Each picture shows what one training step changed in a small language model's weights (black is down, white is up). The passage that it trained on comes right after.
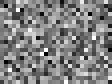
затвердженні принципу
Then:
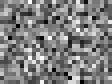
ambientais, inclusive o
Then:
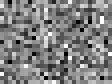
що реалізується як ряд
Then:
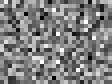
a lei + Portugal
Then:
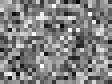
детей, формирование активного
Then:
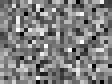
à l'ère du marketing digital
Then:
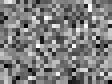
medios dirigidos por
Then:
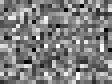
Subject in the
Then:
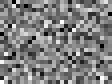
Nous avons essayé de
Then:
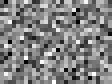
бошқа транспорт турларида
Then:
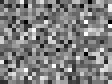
чином споріднена і
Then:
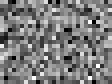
mismo, se han establecido
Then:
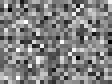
suv muvozanatlariga
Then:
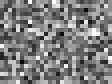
fondamentale che consente
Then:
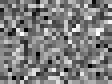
de Metodología de Ciencias
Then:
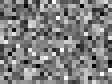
ofertando produtos de
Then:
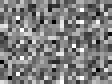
أنها مسروقة
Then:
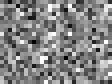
de la pulpa permiten la
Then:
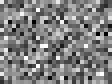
well as assessment of the
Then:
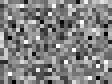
apparatni rivojlantirish orqali amalga
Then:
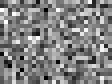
como um distúrbio
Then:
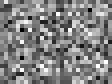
shakllanadi va ular ijtimoiy muhit orqali
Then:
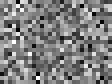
el ciclo de control:
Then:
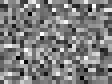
reconnaît le rôle
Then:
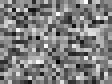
realidades locais, como a
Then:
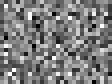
literatura clássica que
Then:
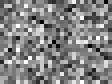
bilan yashayotgan inson haqida
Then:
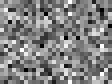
odbiorcom wydaje
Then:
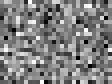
компонентов Ожидаемое
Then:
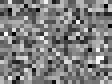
de necessidade, no tocante
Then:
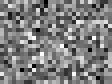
nur in Verbindung
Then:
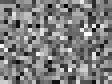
uma parcela significativa da
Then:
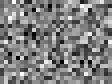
Earth Science*, 10,
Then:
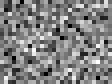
jarayonida neft va gazni
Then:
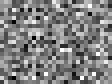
discurso dos espaços para a
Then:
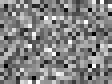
in opdracht van
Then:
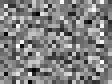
tidak kalah penting,
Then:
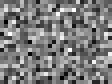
boshlang'ich maktab yoshida
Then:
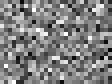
странах, как Узбекистан,
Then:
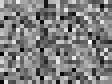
Tim KKEP
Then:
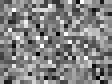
barcha teng va hisobdor
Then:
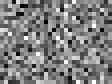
dans l'examen
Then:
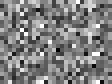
ила бўлгуси
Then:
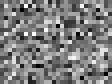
y el pronóstico es
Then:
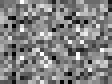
DE TAYLOR AOS
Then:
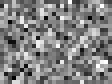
top, Qilich sol
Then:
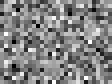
rivojida hamda durdona
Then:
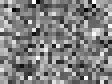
médio completo e,
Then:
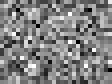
middle term
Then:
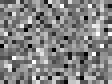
skills. Til –
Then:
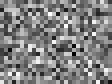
ko'rsatkichlar bo'yicha
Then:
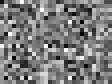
etapas, buscando
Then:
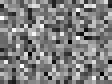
деб номланади ва
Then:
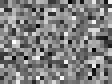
and low-density
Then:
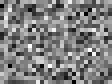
o'rtacha 5 marta
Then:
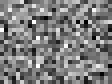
Conversation Analysis*.
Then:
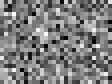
dime, palidecen
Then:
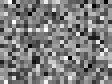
Uruaçú], e
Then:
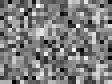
médiateur est présent afin de
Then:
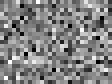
yoki obsessiv munosabatlari
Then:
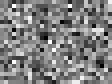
e aparelhos extrabuciais
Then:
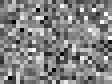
va milliy identitet masalalari bilan
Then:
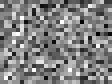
nuestras facultades
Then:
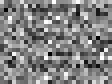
Transtorno do
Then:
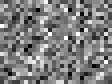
% respectivamente, siendo la
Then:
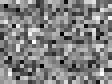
прежде всего направлены
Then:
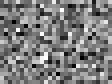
de permanentemente contribuir com a
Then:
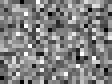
журнал географических исследований.
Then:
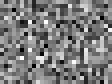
exponiendo los principales
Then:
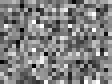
fortalecer a identidade e
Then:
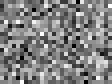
super, (.) aber ich
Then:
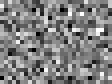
de 138 pacientes tratados
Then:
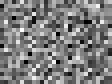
4. KECAMATAN
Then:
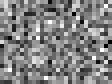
del riesgo. Este
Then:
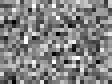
críticas sobre a integração
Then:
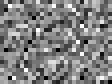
массовой концентрации
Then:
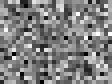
sosial ekonomi,
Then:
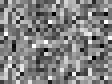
[6] Buyankin
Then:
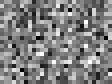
halogenidretos, bem
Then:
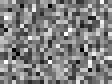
dem Bischof von
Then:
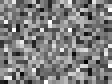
Hukum mengajukan
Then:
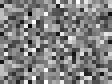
قدم كل من
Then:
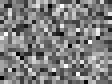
qualificação profissional,
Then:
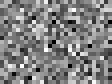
del siglo XIX a la
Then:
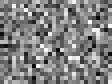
development & Security.
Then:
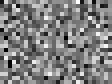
é salutar que sejam
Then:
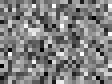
barqaror loyihalarni moliyalashtirishni
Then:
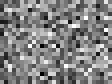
ko'nikmalar. Kirish
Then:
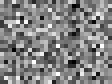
відпуску КТ для
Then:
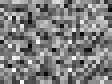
GMELINII Barna
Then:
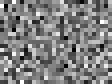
sehr hilfreich
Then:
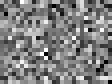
записки Університету
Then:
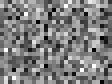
xalqlarning IX-X
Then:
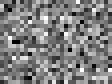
future, which will
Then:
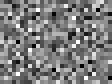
la cual la cuestión del
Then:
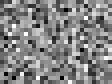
olgan edi. Qolgan
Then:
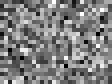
O'rtayer Dengizi
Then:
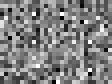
Muller *et al.*
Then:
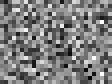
Disorder: A Case
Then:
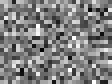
qilayotgan jurnalistlarni
